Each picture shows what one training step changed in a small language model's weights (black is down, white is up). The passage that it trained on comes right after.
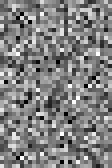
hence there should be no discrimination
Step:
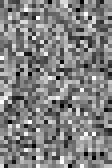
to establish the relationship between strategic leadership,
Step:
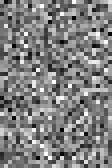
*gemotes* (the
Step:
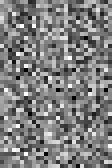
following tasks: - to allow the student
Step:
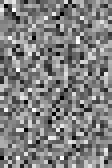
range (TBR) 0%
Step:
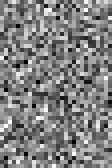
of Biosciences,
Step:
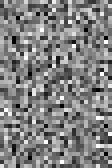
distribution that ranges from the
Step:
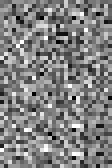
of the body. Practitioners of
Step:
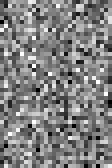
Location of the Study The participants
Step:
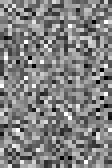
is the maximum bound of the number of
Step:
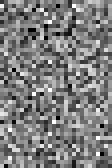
ester(X) into the
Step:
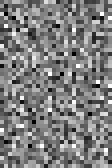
corresponding dissemination reporting document (cf.
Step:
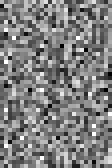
of crop plants (Table 2).
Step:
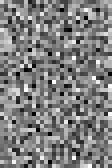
provided by the European Commission for Horizon
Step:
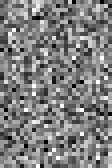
alsinides* and *H.
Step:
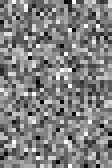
have significant effect on intention on organic
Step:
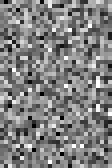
was increased to 10. Three different
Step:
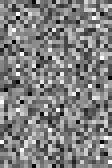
tracking the bell animals of the
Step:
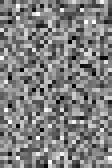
of the BEF relationship.
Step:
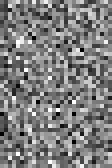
Gaussian curvature is the product
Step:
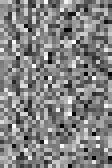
given to the scale to qualify their
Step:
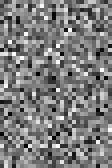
(20/30 cases) showed
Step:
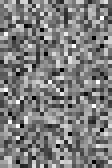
to distance learning, which determines its
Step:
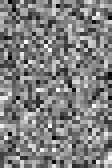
is the sum of electronic, radiation,
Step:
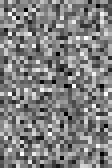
activities are programming. I hadn't
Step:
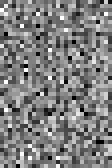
commonly used casting method is the
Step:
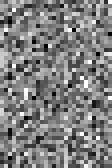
RBSN give homogenous
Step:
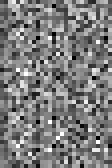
a user interface for data communication. The
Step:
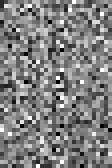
to per acre data. So for
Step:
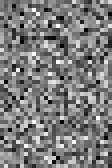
κ -carbides is analyzed
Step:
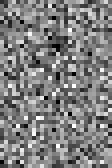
Arora [16] calculated the exact
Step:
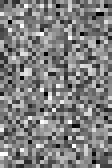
Euler's Theorem, we
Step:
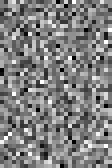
generate an $\geq M$ explosion
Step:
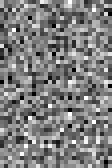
dryer A fruit and vegetables
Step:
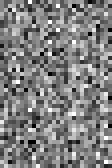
Env.new( 19
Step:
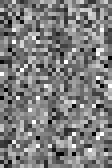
Karnal Nilokheri 4
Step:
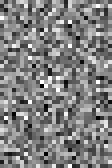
that could mitigate the impact of their
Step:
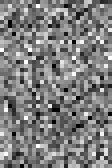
analysis, competitor analysis,
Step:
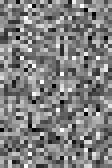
role in funding social and religious welfare
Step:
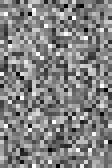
mislead consumers. -
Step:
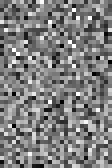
by arrowheads (b).
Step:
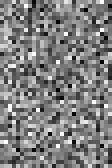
have shrunk by approximately 30% over
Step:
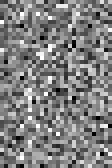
uma prática
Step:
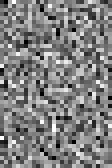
Moderate erosion Moderate
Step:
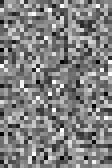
the Accounting Information System. Training
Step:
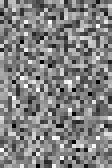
prevent the condition from progressing to
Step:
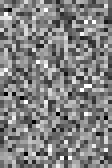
of the organizations, Power Distance,
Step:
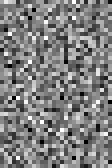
this community-based prospective
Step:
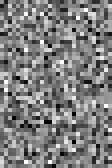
should take place at transparent prices that
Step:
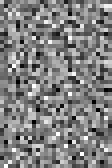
you find us an apartment,
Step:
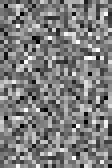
heritage restrictions; - Formulation of
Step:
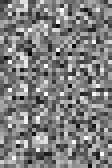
data curation, and review and
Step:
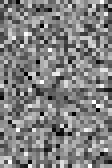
not regulate individuals perceive that there
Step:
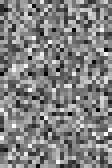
people who possess necessary skill, knowledge and
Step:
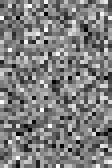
goes beyond of embedding a normal
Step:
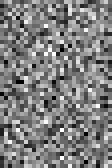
However, low production yield is the main
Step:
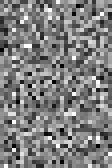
HSP27 expression was similar to
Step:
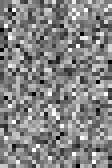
dose adjustment. Extra samples were
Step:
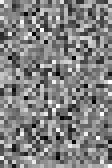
people's experiences in the context of
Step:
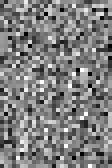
output of WP2. Such data
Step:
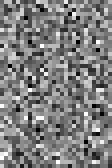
between eyes, arms, and
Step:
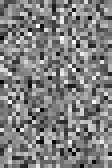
be arrested. Hence,
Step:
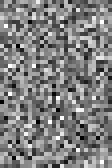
movement in tonality. The ce
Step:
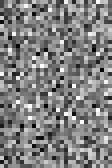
cause protein energy malnutrition
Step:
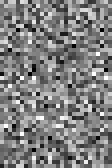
to the relaxed problem, while
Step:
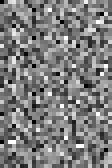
interface DIGITAL IN SP0
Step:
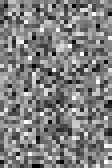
The motivational factors and grounds of
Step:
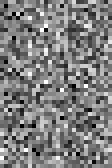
Global Voluntary Targets for
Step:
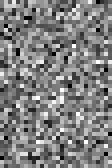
that creates trust and positivity will
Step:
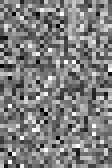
abscesses. Figure 2:
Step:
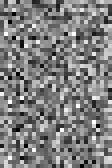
assess the association between dental caries and
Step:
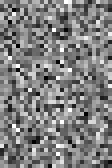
was applied to the substrate as shown in
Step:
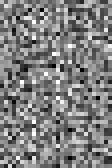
in the overall supply chain. -
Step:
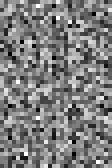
M, Lahon K,
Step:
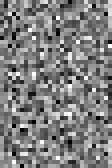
clays were purified from the associated
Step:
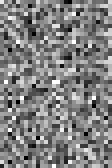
provided with the self correction feedback following
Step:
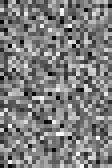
study which found these CD4
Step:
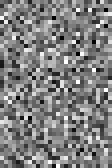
associations. Such studies present methods leading
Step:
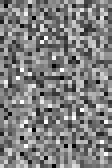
as students' academic achievement which was found
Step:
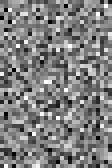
50-bp single-end
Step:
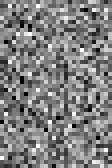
Energy Systems, Battery Energy
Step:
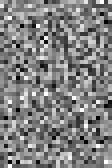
at increasing the average level of financial knowledge
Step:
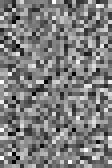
urbanisation scenario was analysed by
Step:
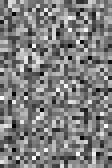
the previous methods, and has been proved
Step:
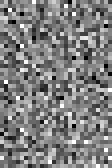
compact set, therefore T is completely
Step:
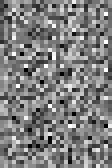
The results thus obtained have been utilised
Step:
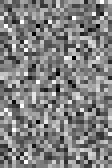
Furthermore, the municipality offers support to
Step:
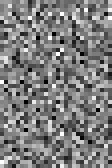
bytes. The processing delay depends on
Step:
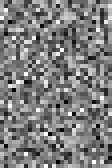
to 200 μm . The pore
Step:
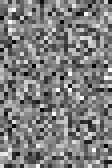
the beam was fixed, and accelerometer
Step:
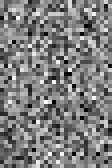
by FR ($p =
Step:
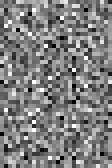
time per invocation (ms)
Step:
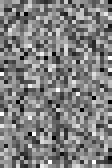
Case of south western Nigeria*,
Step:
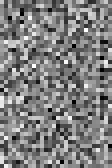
- a need that encourages students to
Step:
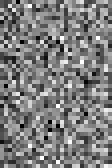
tailored combination therapy holds the
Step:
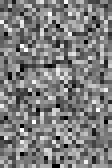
- **How is the data being
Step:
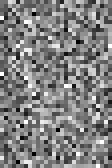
mention one issue that we had valuable
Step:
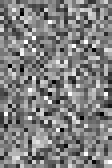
maintaining harmony between the living and the
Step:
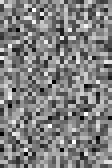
in search of paid work.
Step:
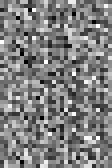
NGO; Government employees; University;
